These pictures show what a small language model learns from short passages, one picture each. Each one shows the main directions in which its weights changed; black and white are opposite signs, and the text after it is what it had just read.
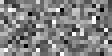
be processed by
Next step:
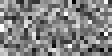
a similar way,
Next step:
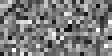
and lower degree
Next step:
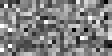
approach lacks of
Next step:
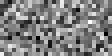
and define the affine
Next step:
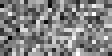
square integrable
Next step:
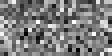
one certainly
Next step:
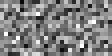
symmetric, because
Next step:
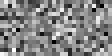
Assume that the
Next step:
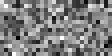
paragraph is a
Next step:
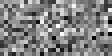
algebra ${\lie
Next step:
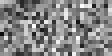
is a natural isomorphism $$
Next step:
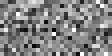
on which $f$
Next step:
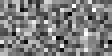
inequality (see Theorem 1
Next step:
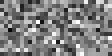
it is defined,
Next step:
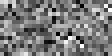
In the following, we
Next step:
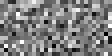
on the aspect
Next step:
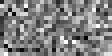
Using SVC
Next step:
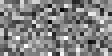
the first term in this
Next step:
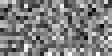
For each factor
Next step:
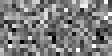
closed points of degree
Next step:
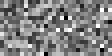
adjoints are
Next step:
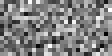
observe that the
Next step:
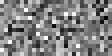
all } T\in
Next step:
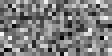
) \subseteq L$.
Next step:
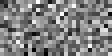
word problem for
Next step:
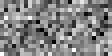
notice that, since
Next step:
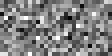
consider, and a bound
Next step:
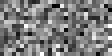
possibly complete not
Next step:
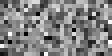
contained in Lemma 1
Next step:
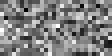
finitely presented
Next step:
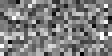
the DBI
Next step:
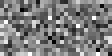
operator, which is a
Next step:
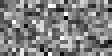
full subgraph of
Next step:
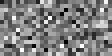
\noindent {\it
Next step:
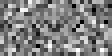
resulting convex
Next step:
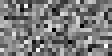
proposition in section
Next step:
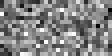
its dual is
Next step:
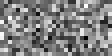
neither a number
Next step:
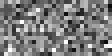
of degree$\geq
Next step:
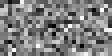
$\Lambda_i :
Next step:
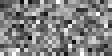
exactly one factor
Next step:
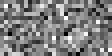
generalize this fact and
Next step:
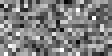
following lemmas which will
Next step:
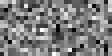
For sufficiently high
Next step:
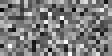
part (2), by
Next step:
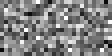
les formes
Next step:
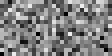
and sufficient conditions to
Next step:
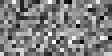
depend on the standard
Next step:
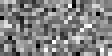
Then we restrict
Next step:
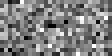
$\mu$ into
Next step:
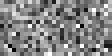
iff $X$
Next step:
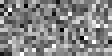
Utilizing the
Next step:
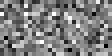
a tropical polynomial
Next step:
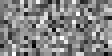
diagram method.
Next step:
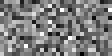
the following base
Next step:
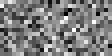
here because there
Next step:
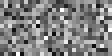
extend this uniform
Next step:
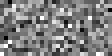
and (iii)
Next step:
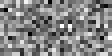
(\cos \psi
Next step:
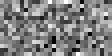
Lie algebras.
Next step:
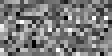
to models of
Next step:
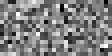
on the knowledge
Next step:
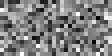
$X$ is
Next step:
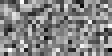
in $\Gamma$ closed
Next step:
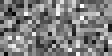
richly structured
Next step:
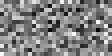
the universal
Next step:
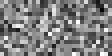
subgroup of the group of
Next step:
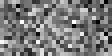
of the singular point
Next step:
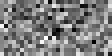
\\there exists
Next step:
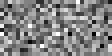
explore the
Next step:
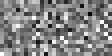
complexes), the condition
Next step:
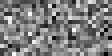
the identities,
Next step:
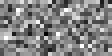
and undirected
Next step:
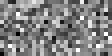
on thelength of
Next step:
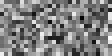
the setting of metric
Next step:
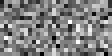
this is again
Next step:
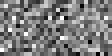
weights will consider their
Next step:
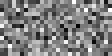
trivial. To
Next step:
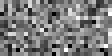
says that a
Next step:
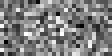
topologically complex
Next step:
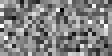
a condition that left maps
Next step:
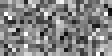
Gibbs condition
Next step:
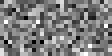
be any small model over
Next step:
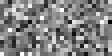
and slightly
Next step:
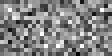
input with higher
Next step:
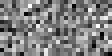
sections of the product
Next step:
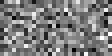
the CH class
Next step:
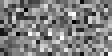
are as in the
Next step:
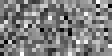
or $p$. In
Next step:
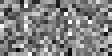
a baseline
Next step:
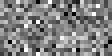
collection of
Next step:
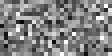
to the proof of the
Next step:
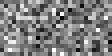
have $C_n
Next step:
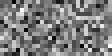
can inverting the
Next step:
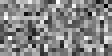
many results on
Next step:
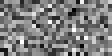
the Riemann
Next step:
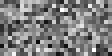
wedge implies the
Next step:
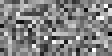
to the existence of
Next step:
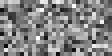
$r$ by
